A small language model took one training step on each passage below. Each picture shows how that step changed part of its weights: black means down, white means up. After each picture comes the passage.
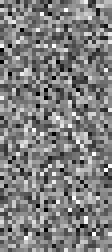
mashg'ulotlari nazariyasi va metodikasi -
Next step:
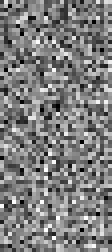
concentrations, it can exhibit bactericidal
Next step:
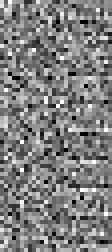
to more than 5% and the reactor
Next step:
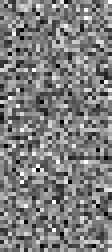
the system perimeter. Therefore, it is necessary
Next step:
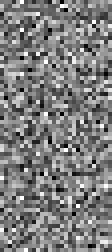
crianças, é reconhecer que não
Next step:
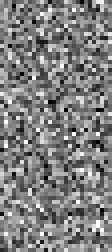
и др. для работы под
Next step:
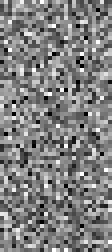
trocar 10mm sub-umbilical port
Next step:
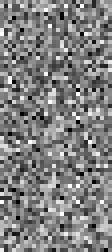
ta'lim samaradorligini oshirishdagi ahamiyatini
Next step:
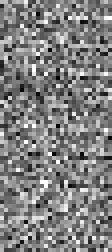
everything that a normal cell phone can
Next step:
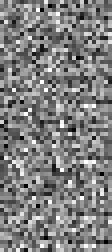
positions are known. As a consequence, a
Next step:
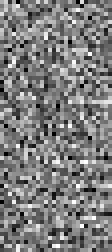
days. Overall, the correlations are positive
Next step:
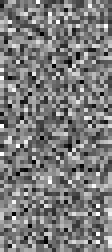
Spearman-Based Assessment of
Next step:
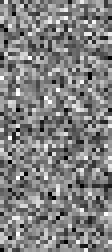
Sodium propionate, 4.
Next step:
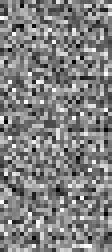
aspects related to culture, innovation, and leadership.
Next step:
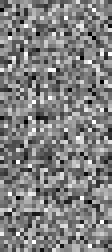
- 1 Zusammenfassung - 2
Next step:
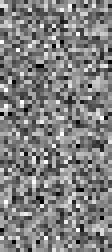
ШІ у музичному мистецтві
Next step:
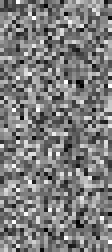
poprzez nadmierne
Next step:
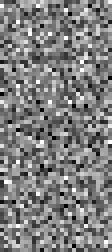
Asl shaklda Mustaqil uylik
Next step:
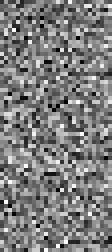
P13 formed another group. ID Gender Age
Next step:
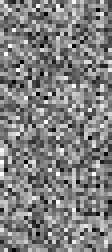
Por predilección, este trabajo
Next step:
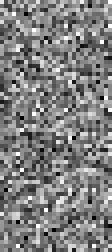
priemeru až k jeho
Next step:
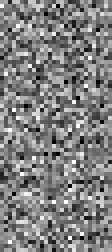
эга бўлди. Мазкур
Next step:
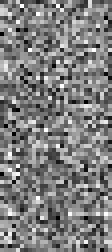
measured data, the RF regressor was
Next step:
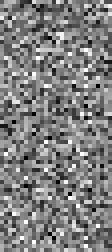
كانت لدي الإمكانية
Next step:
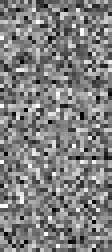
return on equity. In a developing country like
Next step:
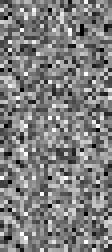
dissertações e teses são
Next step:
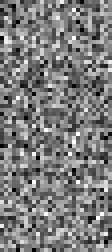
uma pesquisadora de ambientes polares,
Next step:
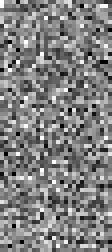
denotes the resonance energy, while
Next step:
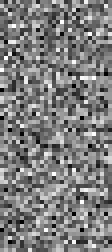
CLT constructions are highly sustainable structures from
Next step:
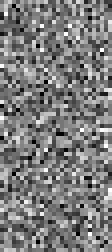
caminhava com sua esposa, e
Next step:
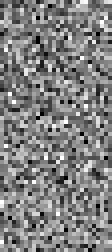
been claimed effective where only 8% of
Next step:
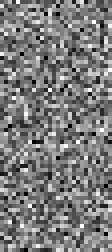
Lo anterior podría deberse a
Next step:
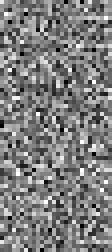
apparently simple, its duration is
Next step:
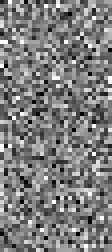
seizure activity has been found in clinical and
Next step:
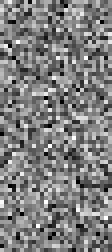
avvalo, ularda professional ta'lim va
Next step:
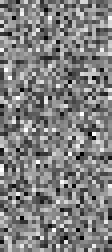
choices (i.e. selection difficulty).
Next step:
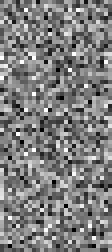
EU trade in agricultural products,
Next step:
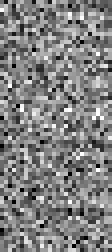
на неоднородность этиологических
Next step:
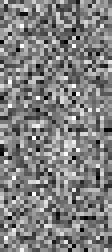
a Technical Specification Report. When appropriate,
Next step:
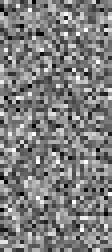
vegetation effect associated to the corn
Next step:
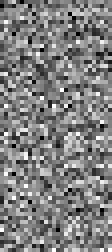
ходим сўроқ қилингандан
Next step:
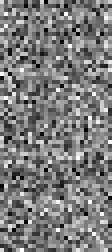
shakllantirish hamda mamlakatning uzoq muddatli
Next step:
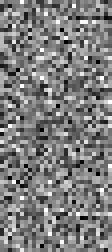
the beginning of budding gives an
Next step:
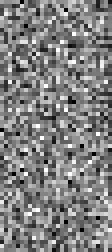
industry, and community stakeholders. - Actively
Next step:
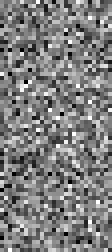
hamda O'rta SHarq xalqlari madaniyati
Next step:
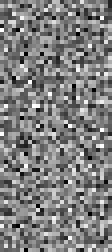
vida en general pero desde mi experiencia particular”.
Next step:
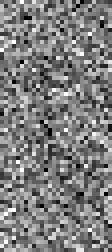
Mean Standard Deviation Mean
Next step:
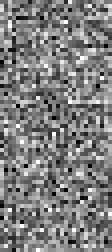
new infections were recorded in 2022,⁵ and a
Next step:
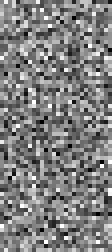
se prefirieron los Figura 10.
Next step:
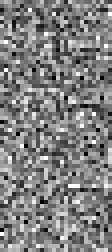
(2020) conducted a study on health maintenance
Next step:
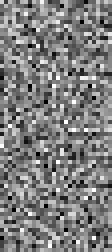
under the same conditions. (Figure 9.)
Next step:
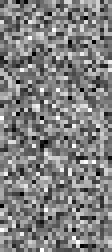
thoroughly investigated test site
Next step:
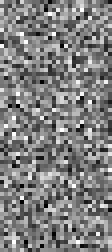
Bhutan's integrated conservation-development
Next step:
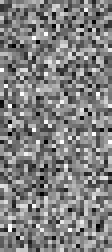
tweeters are from Unites States of
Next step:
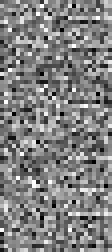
the repolarization of cells is caused by the
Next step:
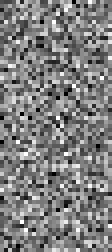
y biológicos del sistema económico.
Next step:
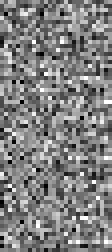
proposed concepts. The results of the study indicate that,
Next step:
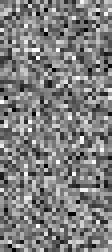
collection of cultivated species (cereals,
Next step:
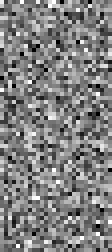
только в единичных
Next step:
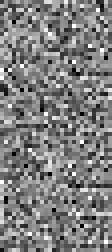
it can lead to errors in stream network
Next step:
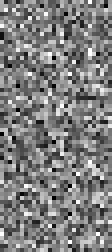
життю людей або
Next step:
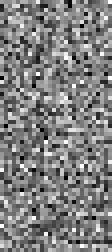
of ad hoc collecting during visits to the
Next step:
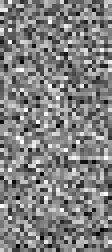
earnings management than a large board for a
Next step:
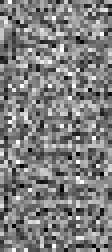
що владний конфлікт
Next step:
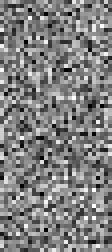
spend money in local shops,
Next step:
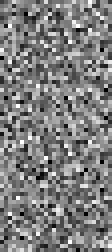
– Toshkent, 1990. Xurshid
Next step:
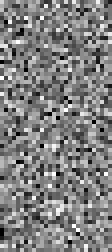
darsliklarning eng qulay tomoni
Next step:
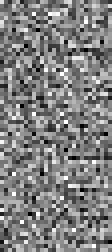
into main cracks. When kept under constant
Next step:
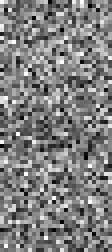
Zeni TNI kerap dipuji karena
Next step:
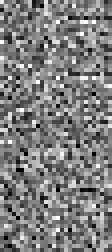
with high index facet during chemical looping
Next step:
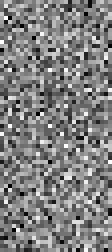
C2 Indeks Prestasi Individual
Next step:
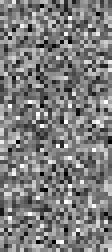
ushbu Farmonning III. "Milliy
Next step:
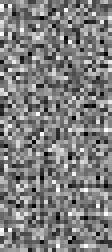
historical and scientific point of view and the creation of
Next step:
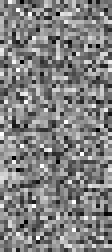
verbal and non-verbal aspects. The
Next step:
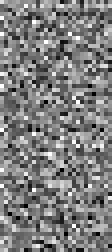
формування у студентів необхідних професійних
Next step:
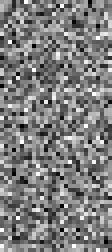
W. Van Rossom and P.
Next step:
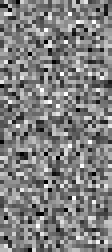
y el análisis de la naturaleza y la
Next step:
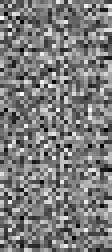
MEROSINING ASOSIY
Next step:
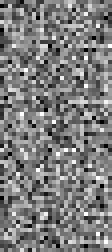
of the Faith" Notes:
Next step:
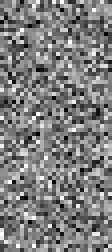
встречается особый вариант
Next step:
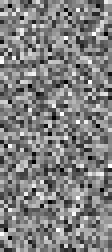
tushti Gadoning elina xotami
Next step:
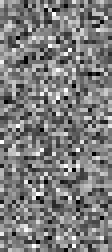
güvenilir olduğundan emin
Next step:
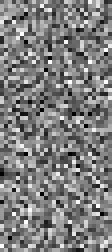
Punkt x-Koord.
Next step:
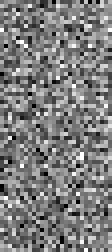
against developers/government; abrupt
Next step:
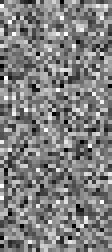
intilishi, san‘atga xos fikrlash
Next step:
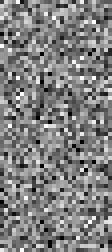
Direct demand response District heating
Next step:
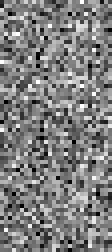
sostenibilidad financiera de una
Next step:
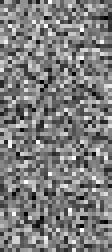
this considers leakage from the FEG
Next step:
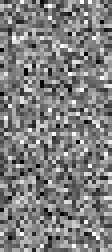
200 ming evrogacha jarima
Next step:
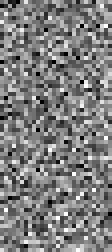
of Punpee tea brand is designed
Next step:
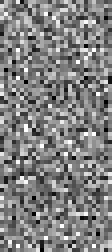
heat recovered for district heating is
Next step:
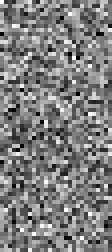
ne se font guère d'illusions
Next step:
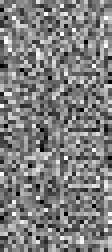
of Jyväskylä University of
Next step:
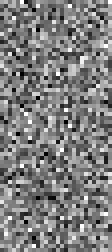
any other FMS with respect to N surplus
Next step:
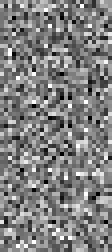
ta'lim maktablarida biologiya fanini
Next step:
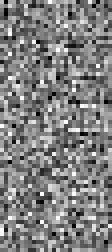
across study fields, and properly operationalise them
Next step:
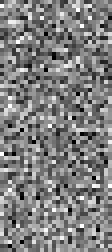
Behaviourally, we predicted that
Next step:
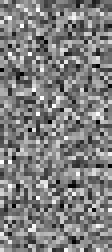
средств. Созданные условия
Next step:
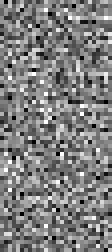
a working group, you can do so at:
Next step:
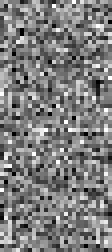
questionnaires. The data were then analyzed by computer software
